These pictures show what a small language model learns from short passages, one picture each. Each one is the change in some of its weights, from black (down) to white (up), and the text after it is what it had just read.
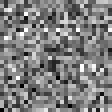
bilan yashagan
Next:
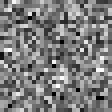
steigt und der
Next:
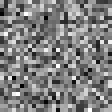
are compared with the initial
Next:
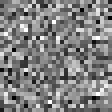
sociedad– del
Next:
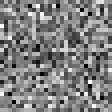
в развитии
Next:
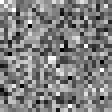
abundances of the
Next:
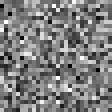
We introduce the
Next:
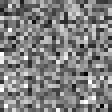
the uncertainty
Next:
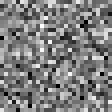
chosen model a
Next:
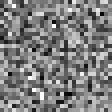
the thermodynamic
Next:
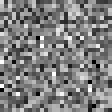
и рядом
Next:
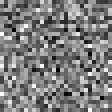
go‘zal va
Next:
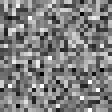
vertical axis
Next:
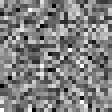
lors, la
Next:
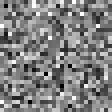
relies on linear
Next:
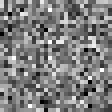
quality of various
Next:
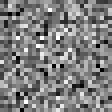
one would need to set
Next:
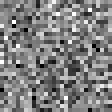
Prompting For
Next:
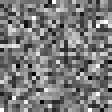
in wait time during
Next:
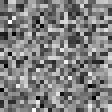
من الماء
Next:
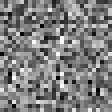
parte de la base
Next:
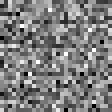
higher the density the
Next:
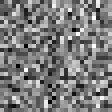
tab stop
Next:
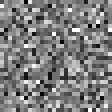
u ham Bibi
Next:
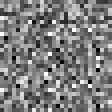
this PPLT
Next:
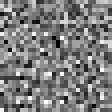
при переходе на
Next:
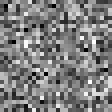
and the planet.
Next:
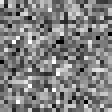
suggests that it
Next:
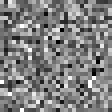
other indicators, frame
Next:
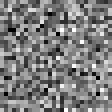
la reducción de
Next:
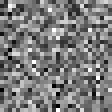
corrections that scale as
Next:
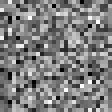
narrativa central
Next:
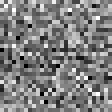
funded through the
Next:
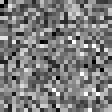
production and loss
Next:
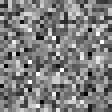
number of scattering centers
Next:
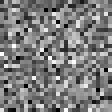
for further research is using
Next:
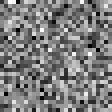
the early
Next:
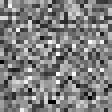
all wave functions that
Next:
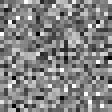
ABA tem
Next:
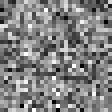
see that $$
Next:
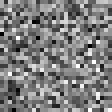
видів і 2
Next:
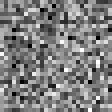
jamiyat barpo
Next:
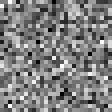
e gravidade A
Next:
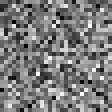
– atlas yoki
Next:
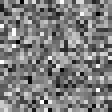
on the GPU.
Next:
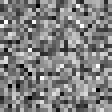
order to calculate
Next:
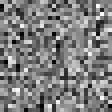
together into components
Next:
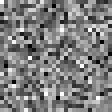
dipoles, of
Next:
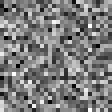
folded with the
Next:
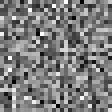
N})$ with respect to
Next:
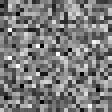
by the image method.
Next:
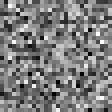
describing the method,
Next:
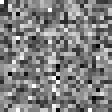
also observed that, as
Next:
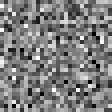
роста и
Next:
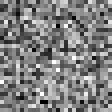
the source to effectively
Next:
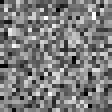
of sequential or
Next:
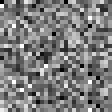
rarely but
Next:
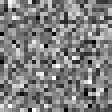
of Medicinal
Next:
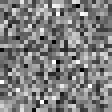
stiff matter.
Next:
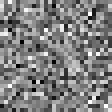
- a) het
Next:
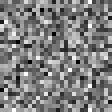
on motor
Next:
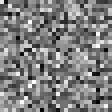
now or just to
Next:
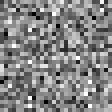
of their orbits
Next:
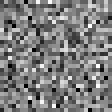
Але куди
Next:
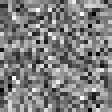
a contoured
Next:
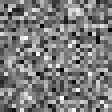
quando o educador
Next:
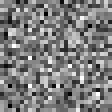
of a general form of
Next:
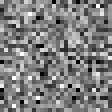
{\bibfield {journal}
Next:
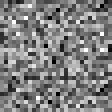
de feedbacks
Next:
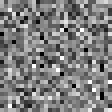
методов, что
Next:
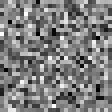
Hence, different
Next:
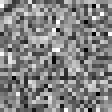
decouple and
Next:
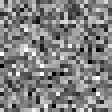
на формування
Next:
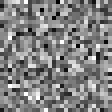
apenas como um
